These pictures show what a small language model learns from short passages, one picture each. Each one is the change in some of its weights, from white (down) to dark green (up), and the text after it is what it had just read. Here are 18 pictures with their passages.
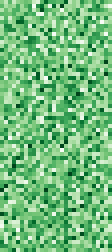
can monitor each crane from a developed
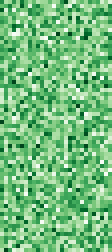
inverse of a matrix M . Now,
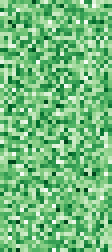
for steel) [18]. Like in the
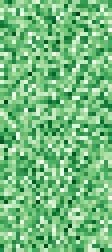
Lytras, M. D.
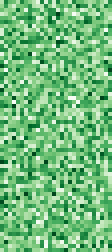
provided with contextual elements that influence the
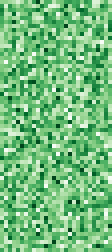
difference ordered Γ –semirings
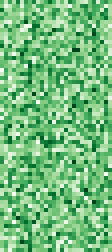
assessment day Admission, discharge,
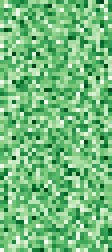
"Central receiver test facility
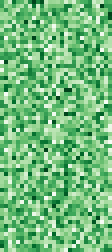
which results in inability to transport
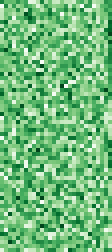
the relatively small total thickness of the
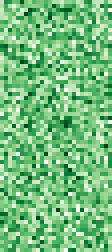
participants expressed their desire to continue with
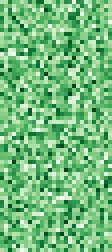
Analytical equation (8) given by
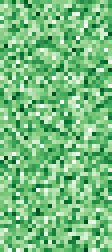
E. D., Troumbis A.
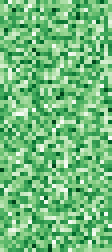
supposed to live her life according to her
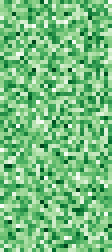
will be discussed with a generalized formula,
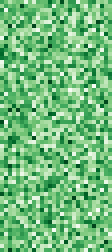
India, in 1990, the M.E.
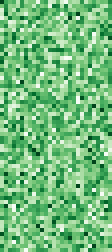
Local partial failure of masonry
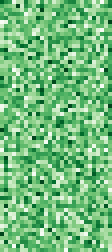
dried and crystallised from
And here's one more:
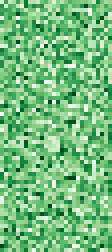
a Rectangular Testpiece
